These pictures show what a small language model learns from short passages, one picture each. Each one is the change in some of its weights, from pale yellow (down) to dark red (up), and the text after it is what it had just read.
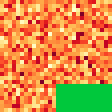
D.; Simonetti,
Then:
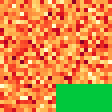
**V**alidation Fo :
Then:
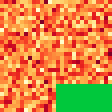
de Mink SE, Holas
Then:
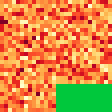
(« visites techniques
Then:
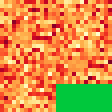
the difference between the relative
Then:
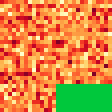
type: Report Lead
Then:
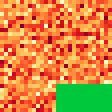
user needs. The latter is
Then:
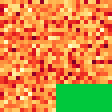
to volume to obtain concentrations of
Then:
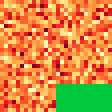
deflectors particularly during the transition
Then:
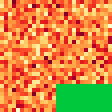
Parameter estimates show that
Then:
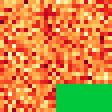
demonstrated that the release rate
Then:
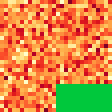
the manufacture of
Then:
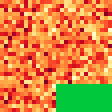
is created by our brains, by
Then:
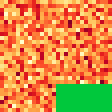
existing solar energy systems, the
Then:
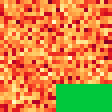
any system mainly to reduce the
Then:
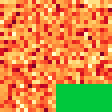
Our results showed that, at
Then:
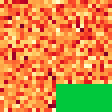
token) than in the control group
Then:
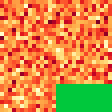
Clayton, *J.
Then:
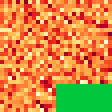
detection, GIMP.
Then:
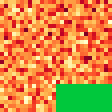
and it is published in order to
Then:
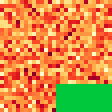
as an organic farmer.
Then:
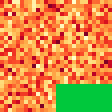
two genotypes and two national
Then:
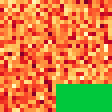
uncertainty, and help improve
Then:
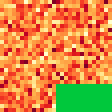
All submitted deliverables
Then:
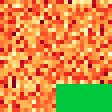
day, she eagerly
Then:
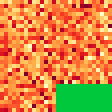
of the modern world that are
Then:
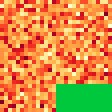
the development of wearable IoT
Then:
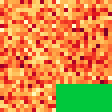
accounting for 0.5% of
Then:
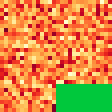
switch between "slow"
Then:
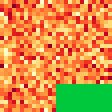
assistance which was apparent during
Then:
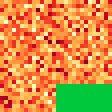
of designing and developing one's
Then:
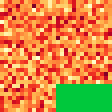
in the Crude Birth
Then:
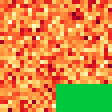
hasten the transcapillary
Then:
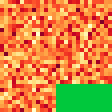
hydroxide buffer.
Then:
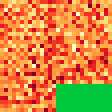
their conversations with others and information
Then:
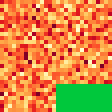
from different perspectives. .
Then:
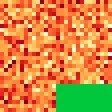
for this study was given by the local
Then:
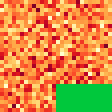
the samples, reflectance is
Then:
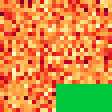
sending to the computer
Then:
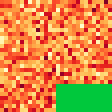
of Management Executive*.
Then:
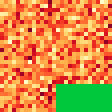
support a variety of practical
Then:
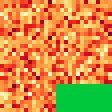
to bone [10]. By
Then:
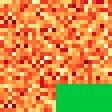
only one set of three model parameters
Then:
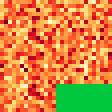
informative in the final
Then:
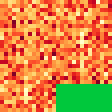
like a product or even an
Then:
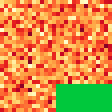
of the main features) and generalization
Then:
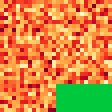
collision radar can be used
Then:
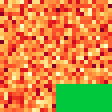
how the structures behave under high rate
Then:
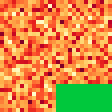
peak of C_p were obtained at
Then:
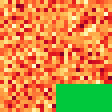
(OT) networks and systems that
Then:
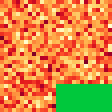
data filtering and sequence
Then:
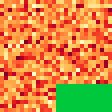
BPSK signal to the
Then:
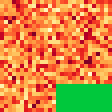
but gene scores outperform
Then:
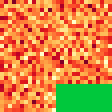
semi-stationary time
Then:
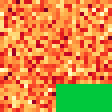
dashed to the ground by
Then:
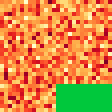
was intensive increased the
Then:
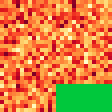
research support portals. Next
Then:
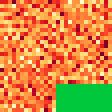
image of the society,
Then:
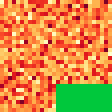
integers modulo n with
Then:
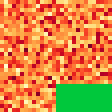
software to study the electronic
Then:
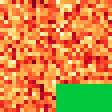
has been shown to have positive effects on social
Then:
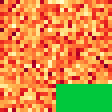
power laser for designating a
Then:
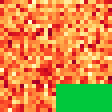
the whole language community to a less
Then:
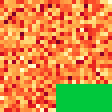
a consequent increase in night
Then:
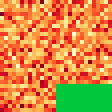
tuning range across the entire
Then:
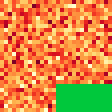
the neutral versions and
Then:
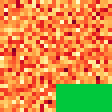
existing methods of sewage control on
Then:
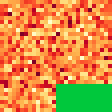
Body incorporates the
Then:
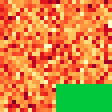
all these are associated with rather low
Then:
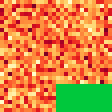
accessible, shared, and
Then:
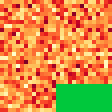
Treated berberine was
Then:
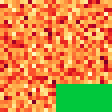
database, the authors provide
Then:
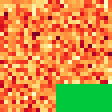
in 1st week.
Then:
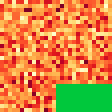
crests, earlier than it
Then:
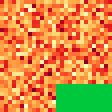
generations of a family and
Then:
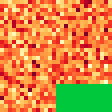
exchange systems and standardized
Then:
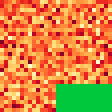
EU integration indicators and offer
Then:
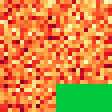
as a refrigerating
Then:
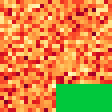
industrial output to rise by
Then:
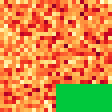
An informed consent to include their
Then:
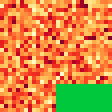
This international organization received its
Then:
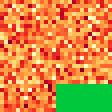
1 Alkalinity 0.9
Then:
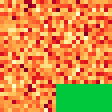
the fourth and fifth
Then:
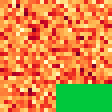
with other congenital deformities.
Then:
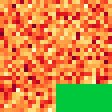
a rudimentary layer
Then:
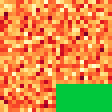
range 5 to 38 weeks).
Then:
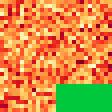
Woldesenbet &
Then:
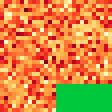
represents Abs value of the
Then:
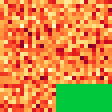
the highest factors to a 6%
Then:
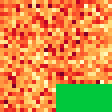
**email** Researcher
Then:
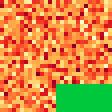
Laboratory of Elucidation
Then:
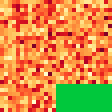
different competences, responsibilities and
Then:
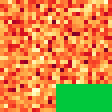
Act cannot operate in
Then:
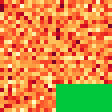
the *Ayurvedic* approach
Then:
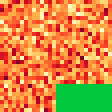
other words, desire is an important
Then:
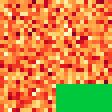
had knowledge about breastfeeding
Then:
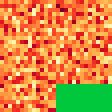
rail to rail op amp in
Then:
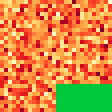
symptoms Male
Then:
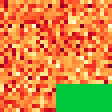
not require the link be reliable
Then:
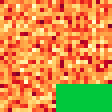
Abunadi, I., &
